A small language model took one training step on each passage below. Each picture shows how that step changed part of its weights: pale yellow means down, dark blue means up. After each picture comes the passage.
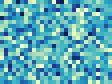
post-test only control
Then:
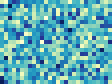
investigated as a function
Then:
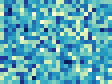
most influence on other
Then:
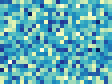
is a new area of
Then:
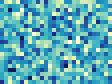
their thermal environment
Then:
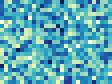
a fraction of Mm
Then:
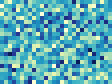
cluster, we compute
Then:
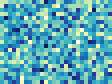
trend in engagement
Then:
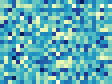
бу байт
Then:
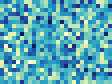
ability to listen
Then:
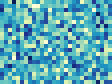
rounding. The energy
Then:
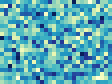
superposition, that should
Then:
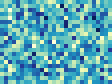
and even started,
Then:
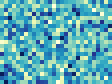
left Ukraine during
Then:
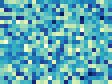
the coagulation of the
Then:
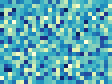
и практика
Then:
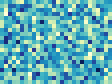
communities during the Late
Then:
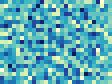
Milliy bozorni
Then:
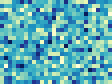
Também nesse
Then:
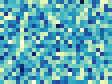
test bodies. The
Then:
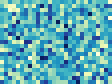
there exist no simple
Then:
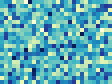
of build tools.
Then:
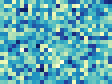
forro em caixões
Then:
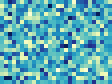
by $\vec k$,
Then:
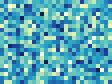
та розроблення
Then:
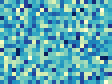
explore heating levels for
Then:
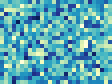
stellar mass of a
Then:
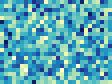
of the water model and its
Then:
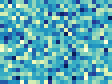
5. Степанов
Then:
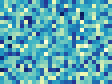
creencias que estos
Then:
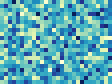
in the Middle
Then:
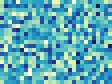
se observan claramente
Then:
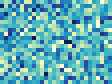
Exposure Source
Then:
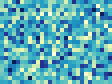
using data augmentation
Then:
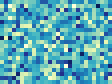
elevated economic
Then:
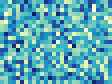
Level of social support in
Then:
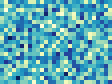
significant. The chemical
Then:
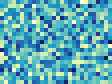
(Bewertung des
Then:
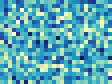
the interest to the case of
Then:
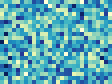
and 400 actor and the
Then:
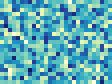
high redshift are
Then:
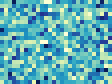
for 340 million
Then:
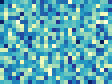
to Nozzle
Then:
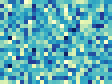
simplicity. Robust
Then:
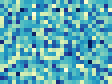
section of which is shown
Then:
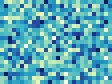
pressure since single
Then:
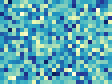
prender. Eles
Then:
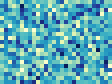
su ceguera la
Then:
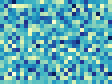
& high & medium &
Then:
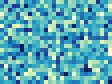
momenat kada
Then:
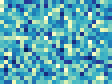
one of the mixing
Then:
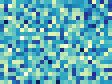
landmarks image
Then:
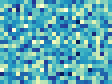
procedimientos para
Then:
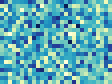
diagnosed cases
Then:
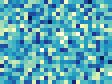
are some land area that
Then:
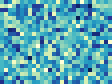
seed extract 2 95
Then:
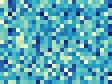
& \idccu &
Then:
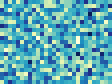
rate differences. If the
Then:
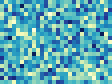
*U KARST*,
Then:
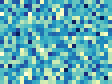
og'ish (p)
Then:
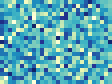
studies, in spite of
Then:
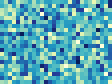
3. Respondents'
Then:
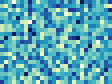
the reference clock
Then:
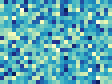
no influence on the
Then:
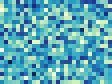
and the contributing
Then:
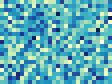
to develop strategies in the
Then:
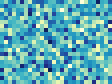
,\end{equation} where
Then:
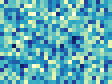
baroreceptors and
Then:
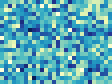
by the police. This model
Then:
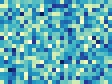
field in the convective
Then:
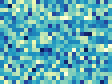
bounded spatial domain
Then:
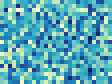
considerable degree of
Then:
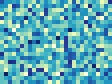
as ingerências
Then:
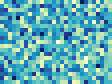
$n$ will always
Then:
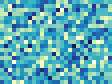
known to be particularly large
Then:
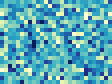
Department of State
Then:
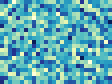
of each of these systems is shown
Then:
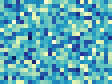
an entropic context is
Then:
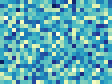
registros ao longo
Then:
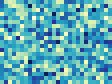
we require the bulk
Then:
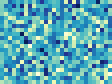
first year students would need
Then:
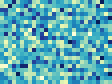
PUs, which are
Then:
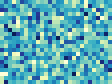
a most effective regulator
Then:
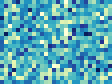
compared to the granular
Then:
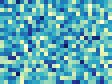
effective temperature read $$
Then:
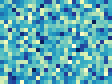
to disruption of the
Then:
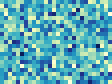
et le traitement des
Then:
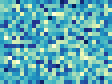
the $s$-channel
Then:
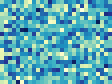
ed. Lisboa:
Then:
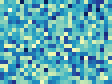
met by all standards, the
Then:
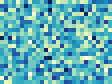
parton production in the
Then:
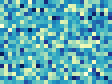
still a problem and
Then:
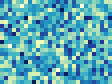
of the parrot to
